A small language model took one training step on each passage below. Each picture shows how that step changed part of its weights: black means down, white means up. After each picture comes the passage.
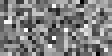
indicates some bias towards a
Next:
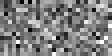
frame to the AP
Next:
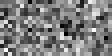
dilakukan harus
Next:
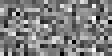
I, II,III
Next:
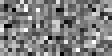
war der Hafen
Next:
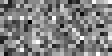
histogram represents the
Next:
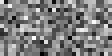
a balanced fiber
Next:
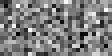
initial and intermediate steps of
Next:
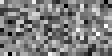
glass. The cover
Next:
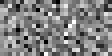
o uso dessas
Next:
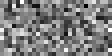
l'une des
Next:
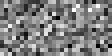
brinjal and
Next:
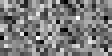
hip hop
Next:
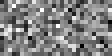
but we adopt this
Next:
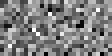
because many SN measurements indicate
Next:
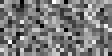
of hexagonal
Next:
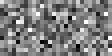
Computation times for
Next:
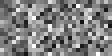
for the growth of
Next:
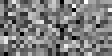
an exact analytical solution given
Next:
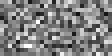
serán subidas a
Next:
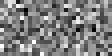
sham operation group each
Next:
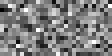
Training on Disability
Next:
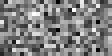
indices. Superspace
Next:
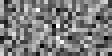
service public, la
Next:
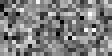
consortium To
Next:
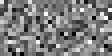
safe state for each
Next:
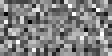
quantum computers -- though
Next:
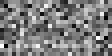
and short-range
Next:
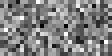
Precision calculations of
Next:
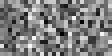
the young age and the
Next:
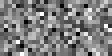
and nonverbal means
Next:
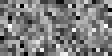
full events (upper
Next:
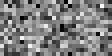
que indica que el
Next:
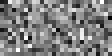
this diffusion. We also
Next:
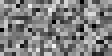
types of loads.
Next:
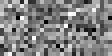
- **Observed
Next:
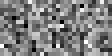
over 50% of
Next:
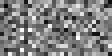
and applied voltage—is
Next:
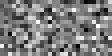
to: - close the
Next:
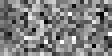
the differences in the actual
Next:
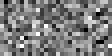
to support specific,
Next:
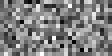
disease are some of the
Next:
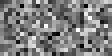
of the lungs,
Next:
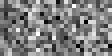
the one proposed by
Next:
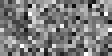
of charged particles measured in
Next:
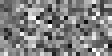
in the 21st
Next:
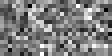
of the reports were
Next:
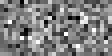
found at soma area
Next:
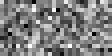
better: the largest index
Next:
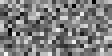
End of Beam
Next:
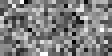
means that the curve has
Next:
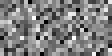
alternative for ML
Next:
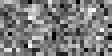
represent the observed survival
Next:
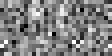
concepts before attempting
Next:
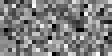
of $c$ and
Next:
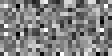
shear stresses
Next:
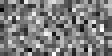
solid: three-body
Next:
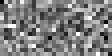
at the desired
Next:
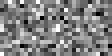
This study was initiated
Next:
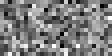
of Its effectiveness As
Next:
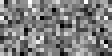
causes minimal discomfort
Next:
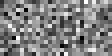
los Muchachos
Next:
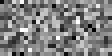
Buxoro amiri
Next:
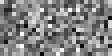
with Gestational
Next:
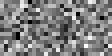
desse tipo de
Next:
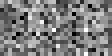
the whole surface is
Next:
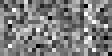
of vines in real
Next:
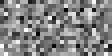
powerful tools for infrastructure
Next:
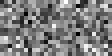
neglected, so
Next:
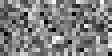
the observed spectrum and integrating
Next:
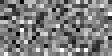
and Elizabeth
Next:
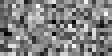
are several theoretical and numerical
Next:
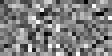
to enhance their income
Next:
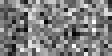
the erosion area
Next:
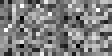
that are the bread
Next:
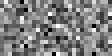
innovation and competitiveness
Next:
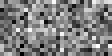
the result (data)
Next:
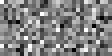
ideologi yang
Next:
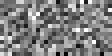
for grain yield but also
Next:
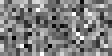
computable functions of the
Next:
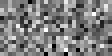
most extensively used,
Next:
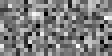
measures of variability and
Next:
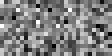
liker type scale and
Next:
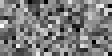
layer of a Xe
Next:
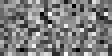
away from the
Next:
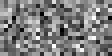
without multi-station
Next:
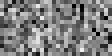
crossings of bright
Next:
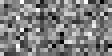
das Resex e
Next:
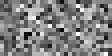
in the models of food
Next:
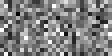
balance, eliminate
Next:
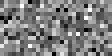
de saúde
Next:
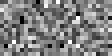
Sistema Nacional de
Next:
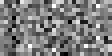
Wie met een
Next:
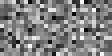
ANR, the
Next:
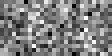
can be formulated as
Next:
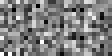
lifetime probability of developing
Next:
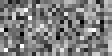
any set H ,
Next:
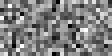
school cartography.
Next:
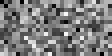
bullet list) and
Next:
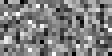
their restoration
